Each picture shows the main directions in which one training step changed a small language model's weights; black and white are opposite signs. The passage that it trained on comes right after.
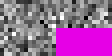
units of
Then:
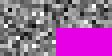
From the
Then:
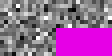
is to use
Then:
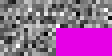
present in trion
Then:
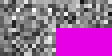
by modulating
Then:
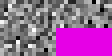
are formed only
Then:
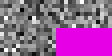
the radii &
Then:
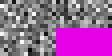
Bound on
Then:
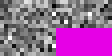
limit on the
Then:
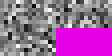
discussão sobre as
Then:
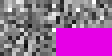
from Okara
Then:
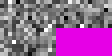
respecto a
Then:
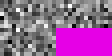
this context that
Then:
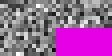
determined by the
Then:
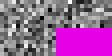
claro um
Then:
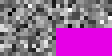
delay vs
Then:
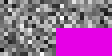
these structural
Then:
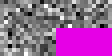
Com isso,
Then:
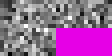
finite value for
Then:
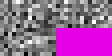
transmit at
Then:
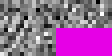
were reported
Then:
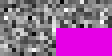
the mean
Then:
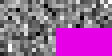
In order to
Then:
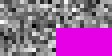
curves, it
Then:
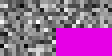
stage, all
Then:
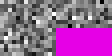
Control at
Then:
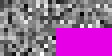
related to the
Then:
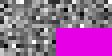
Even after
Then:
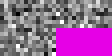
calculation of
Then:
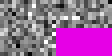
of compact
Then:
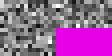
applied to
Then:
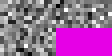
The Ohio
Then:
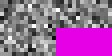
context in which
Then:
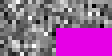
8 for the
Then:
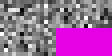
the first to
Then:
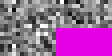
boundaries are
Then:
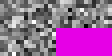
da análise
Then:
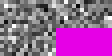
depends on the
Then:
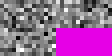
band structures
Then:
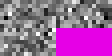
In diesem
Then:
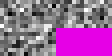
o que ela
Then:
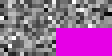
– part 1
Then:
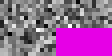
DU as
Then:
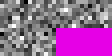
مع ما
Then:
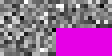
The resulting
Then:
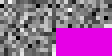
red dashed
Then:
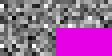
event can be
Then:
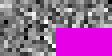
used as one of
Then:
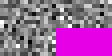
of protons
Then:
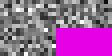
NN2 will
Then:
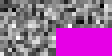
to the integrals
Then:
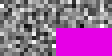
a practica
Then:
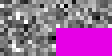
\left (
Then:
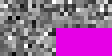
argue for
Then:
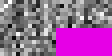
del reptil
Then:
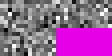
Science and
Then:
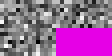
mm and
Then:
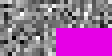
of reflections
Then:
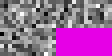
de todo el
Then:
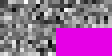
the wave function
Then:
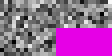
analysis was made
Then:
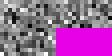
and for the
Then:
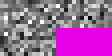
función de
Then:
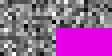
related work.
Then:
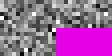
where a new
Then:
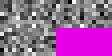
Freud y
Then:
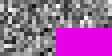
provide a
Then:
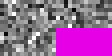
device is
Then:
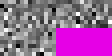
a different direction
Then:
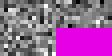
the only contribution
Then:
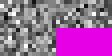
se diz a
